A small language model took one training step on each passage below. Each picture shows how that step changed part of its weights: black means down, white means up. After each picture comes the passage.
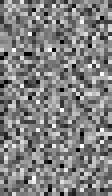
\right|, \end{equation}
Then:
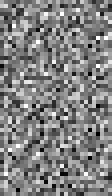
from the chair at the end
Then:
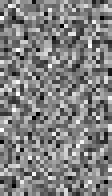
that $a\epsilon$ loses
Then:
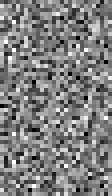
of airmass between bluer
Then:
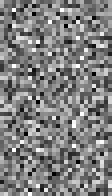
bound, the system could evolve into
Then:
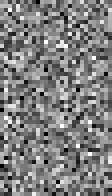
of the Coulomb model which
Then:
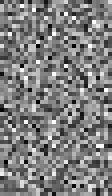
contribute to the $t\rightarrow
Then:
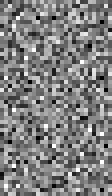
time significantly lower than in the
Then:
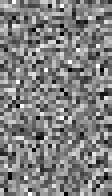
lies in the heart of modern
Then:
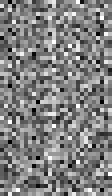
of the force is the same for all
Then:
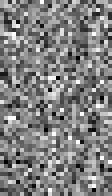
is a joint distribution of
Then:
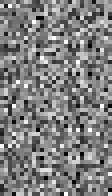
high spatial frequency of both
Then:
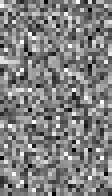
/ \downarrow$. The operator
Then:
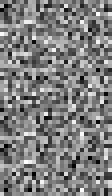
in parallel and in
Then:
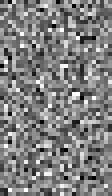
account the initial doping level
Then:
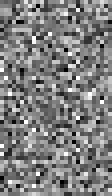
augmented ranks given the current
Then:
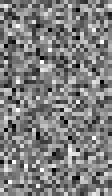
the subsample of matches in
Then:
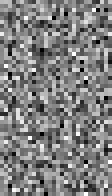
devices on software
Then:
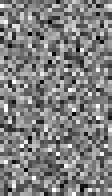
alter the input. The solution to
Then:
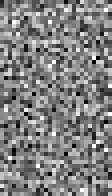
in Table 3. We find good
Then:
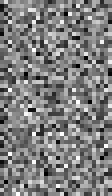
The necessary conditions can
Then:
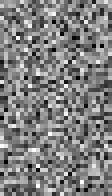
has a dependency on the coupling
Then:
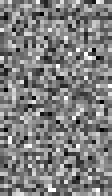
{Richert},\ and\
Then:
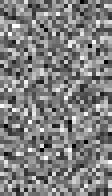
us determine their structures. For the
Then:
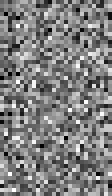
we show that the new approach can
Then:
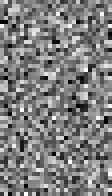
One of the aims of the
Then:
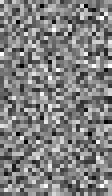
Heins, Alex
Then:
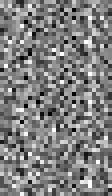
$t\to\infty$ all
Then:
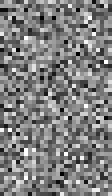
structure of a poled crystal
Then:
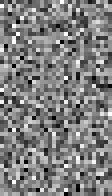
to the Hall-bar current direction
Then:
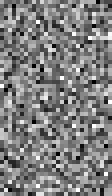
passivated surface,
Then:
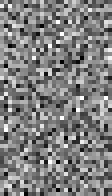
hindering their practical
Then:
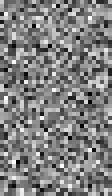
We, then, analyze the physical
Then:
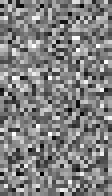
the geodesic equations are
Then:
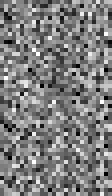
one should consider the limit $\epsilon\to
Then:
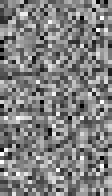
ratio \begin{equation}
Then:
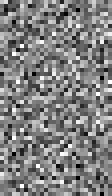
at the same order, the purity
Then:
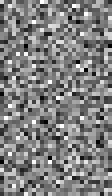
Therefore asymptotically the
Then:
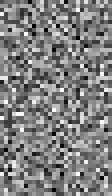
its accuracy. To do
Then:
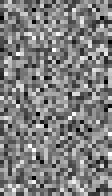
\end{equation} where the clock
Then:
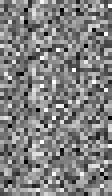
with the part played by
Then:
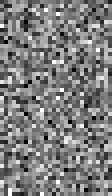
Unconstrained Type
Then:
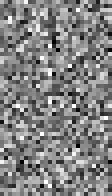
rods made of borated
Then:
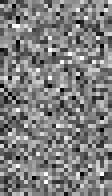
the model provides good fits
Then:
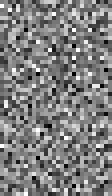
of the $\psi(2S)$ or
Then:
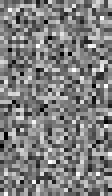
and \Lo\ in this limit.
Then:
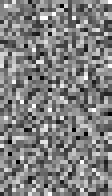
seen in the discontinuous
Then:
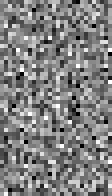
sites. The pure
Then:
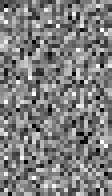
effective platform for canalizing
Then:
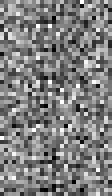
users to have to explore the
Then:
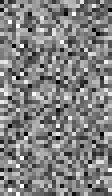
by incorporating the
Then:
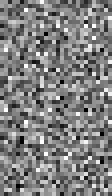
diamond crystal
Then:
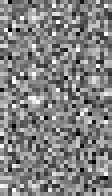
to the unique, geodesically
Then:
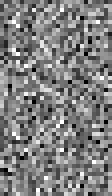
or a `conformal' one
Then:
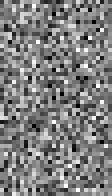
the correlation function widths to the
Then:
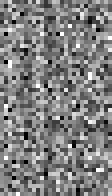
Engineering Kernels
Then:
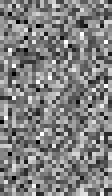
doped graphene, the
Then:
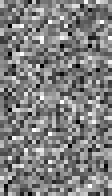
each step, a simple and
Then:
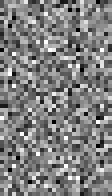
lower mass limit for the presently
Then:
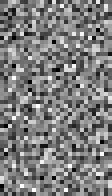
We use the same fitting function for both
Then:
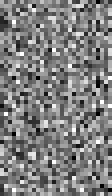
\alpha (740 \alpha
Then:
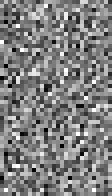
we load a sodium
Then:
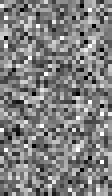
$\Lambda$ potential (e.g.
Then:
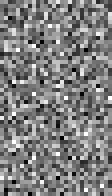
et al. 2021 using a different
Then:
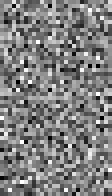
in four dimensions is a type of
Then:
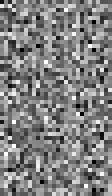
wavelength that is too small to
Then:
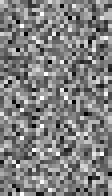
A and the age of the system by
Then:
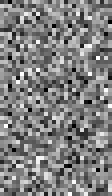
the nature of the resulting
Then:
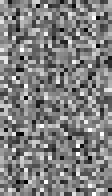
grade ten national exams.
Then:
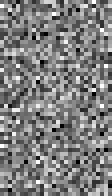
of the beamspot, and
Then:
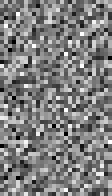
scales needed to account for
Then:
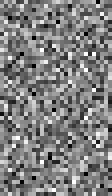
evidence that repeat
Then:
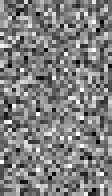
and CQA. The main contributions
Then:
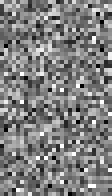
in dotted lines are being used
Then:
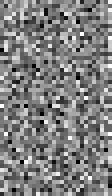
this end. Inspecting the
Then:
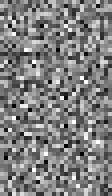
on academic research and
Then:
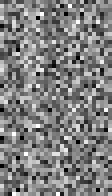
amongst the systematic is to
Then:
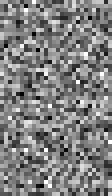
in Python, leaving
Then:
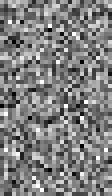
section we show details of the
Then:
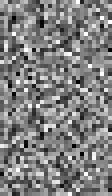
are obtained near the end of the
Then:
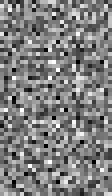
of more PID observables, improving
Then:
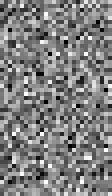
accepted in social
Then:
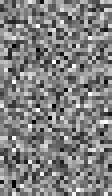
slots in a frame, then the
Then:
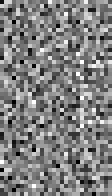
quasineutrality is
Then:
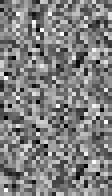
also satisfied when $L=N$,
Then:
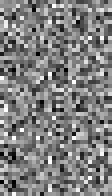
likes, dislikes,
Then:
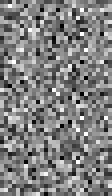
instead the two ends will
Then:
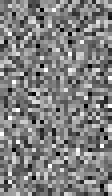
increase at a much faster
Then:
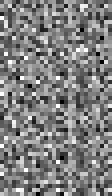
countries and found significant performance
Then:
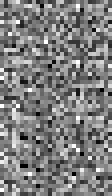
new CAPTURE
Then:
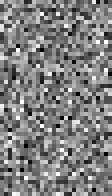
show that tunneling can lead
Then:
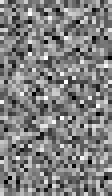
model using Triton. We
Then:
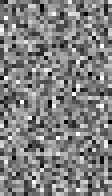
obtained as \beqa K^{\rm
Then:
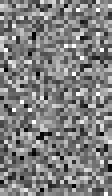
at $45^\circ$ using two
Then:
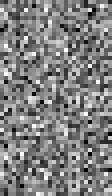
category, understanding
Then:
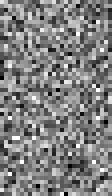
fields? Note that some
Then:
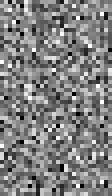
of unphysically narrow current
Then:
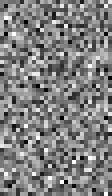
implying $x\rightarrow
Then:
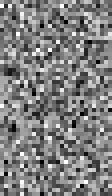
summing the events passing
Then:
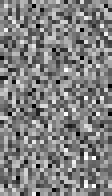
does not appear in the continuum
